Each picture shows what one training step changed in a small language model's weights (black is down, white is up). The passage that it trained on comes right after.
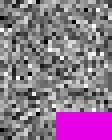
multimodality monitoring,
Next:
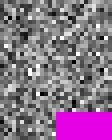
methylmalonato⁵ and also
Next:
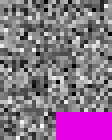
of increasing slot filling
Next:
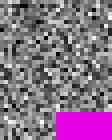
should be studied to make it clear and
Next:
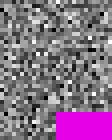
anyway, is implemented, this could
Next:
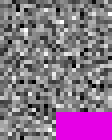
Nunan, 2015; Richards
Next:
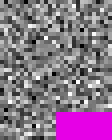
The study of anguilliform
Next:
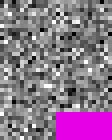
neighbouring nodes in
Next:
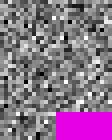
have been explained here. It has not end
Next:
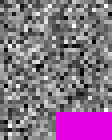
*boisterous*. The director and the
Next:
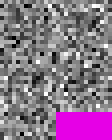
Fig. 6 provide results of spectral
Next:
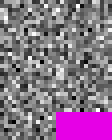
Transformer-XL trained on our
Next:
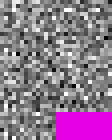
Convention - case study According to the
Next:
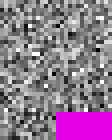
endoscopic imaging. 10 out of
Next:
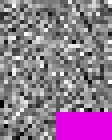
= Weight of sample 1000 = To
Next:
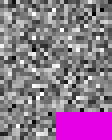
the study period, underscoring the
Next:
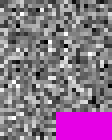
browner is sometimes used as a
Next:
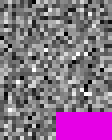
attributable to genetic advance. The
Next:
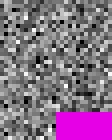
Biology: The caterpillar of
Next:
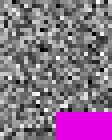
someone is surrounded. Humans,
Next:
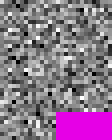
moose population in NE Poland is at
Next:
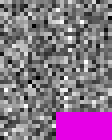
of demand is measured by the number of units
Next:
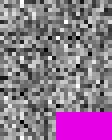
of Theatre Mean Rank 1 How
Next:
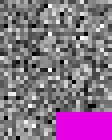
philosophical thoughts that will lead
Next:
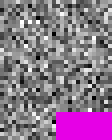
the acceptable design space. Thus more
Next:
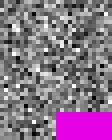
data recorders, such as the one operating
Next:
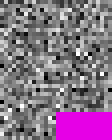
saliency and allow a fair
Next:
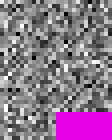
a single step. Fig. 5 shows
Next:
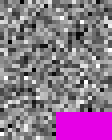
and improves safety measures along the
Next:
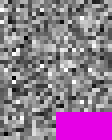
supporting Smart Grid and
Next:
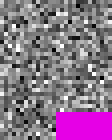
with mobile, internet, and
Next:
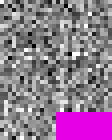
in the 10th minute of stimulation.
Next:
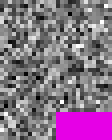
appears to be as a dangerous
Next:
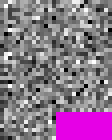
For Slovak and Czech
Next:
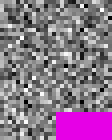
Inclusive Education Follow-up
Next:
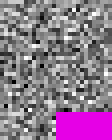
Class 3. Class 3 had
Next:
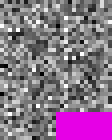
to its location and geography of
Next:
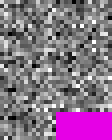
the thermal and energy properties of four types
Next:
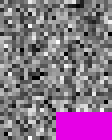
is high, with horizontal
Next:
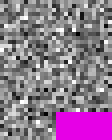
laptops to create them and add
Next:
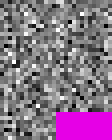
easily accessible due to the lack of
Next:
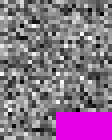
pressure distribution, top view, speed 12
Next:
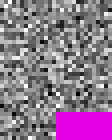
5°. The reaction mixture
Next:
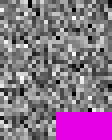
of today. Actions of climate
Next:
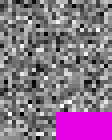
search of answers to questions where
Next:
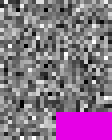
Nickel Oxide [NiO],
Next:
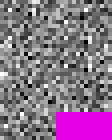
B. Port reception and storage
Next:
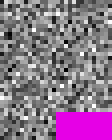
with face-to-face and modular
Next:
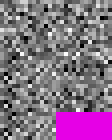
The chromium(III) complex
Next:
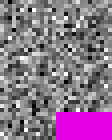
received over a lossy wireless
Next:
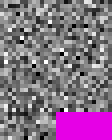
estimated. However, to ensure a realistic
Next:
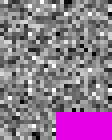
de-licensing bring growth in the
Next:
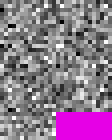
200 μm laser spot
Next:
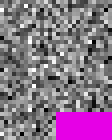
that indeed is reflected in certain
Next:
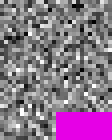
it will be seen directly how a variety
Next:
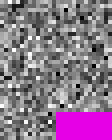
to retrospectively describe the treatment
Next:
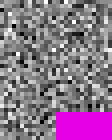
and dichloromethane as a
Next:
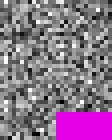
in point scale fixation,
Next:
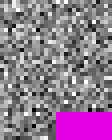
mm Compression strength
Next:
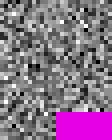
areas supports Marine Spatial
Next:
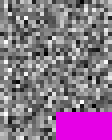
the specimen via the path of the
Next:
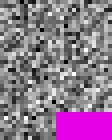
Up and Go) test, the average results
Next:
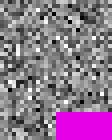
trends and best practices to
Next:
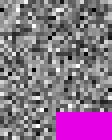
that adapts Chi-square distribution with
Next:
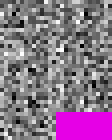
26, rear body fragment
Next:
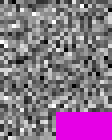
meaning. The aim of the present paper is to
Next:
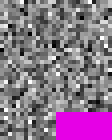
over 2.00 for discoid lupus
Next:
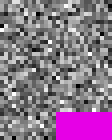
particle acceleration whose is equal
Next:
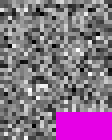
of such diversion scenarios and a
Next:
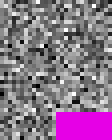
to the data compared to the Freundlich
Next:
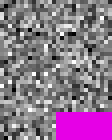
diverse stakeholders (↑
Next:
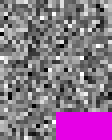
fascicular nerve transfer,
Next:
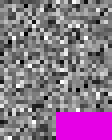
a mediator of the association between
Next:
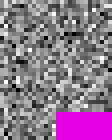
efficacy parameters and with longer duration.
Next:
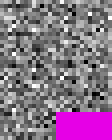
findings also highlighted the consistent availability
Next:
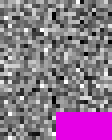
– Yes Notes: Cenotaph
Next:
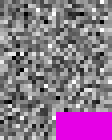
Fraunhofer ISE and
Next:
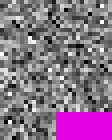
losses include the cost of corroded
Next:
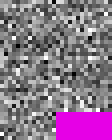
data are studied. Keywords: health
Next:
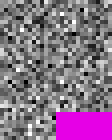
provided a concept-based query interface
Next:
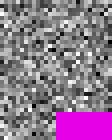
between profiles. SMEs
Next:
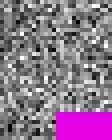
density[13]. Fig.3 shows
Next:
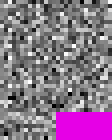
the Gulf of Mannar emerged
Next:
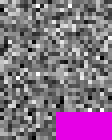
the dynamics of scrap waste
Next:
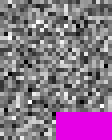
the system will ask for password
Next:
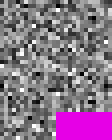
food production with demand without addressing inflation
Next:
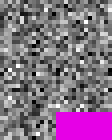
were chronologically ordered according to the
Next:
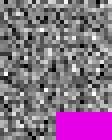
I = *Dendropsophus
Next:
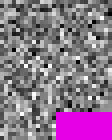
when selecting an ELN include those
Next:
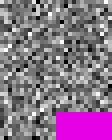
learning. Simply stated, these teachers
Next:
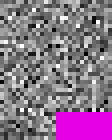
Cedric Vuye (University
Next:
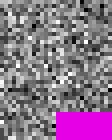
residual chips adhered on the
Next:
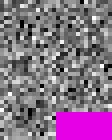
and then stored refrigerated in
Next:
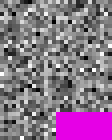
personal care products as an anti-aging
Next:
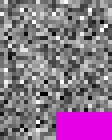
overlay syntax, and hard
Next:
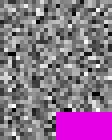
assessed during the study were height of plant
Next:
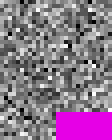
look, for example, at books
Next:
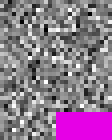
anthocyanins, phenolic
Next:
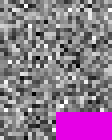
indexing subcarriers. At
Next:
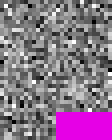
1C) compared to untriggered
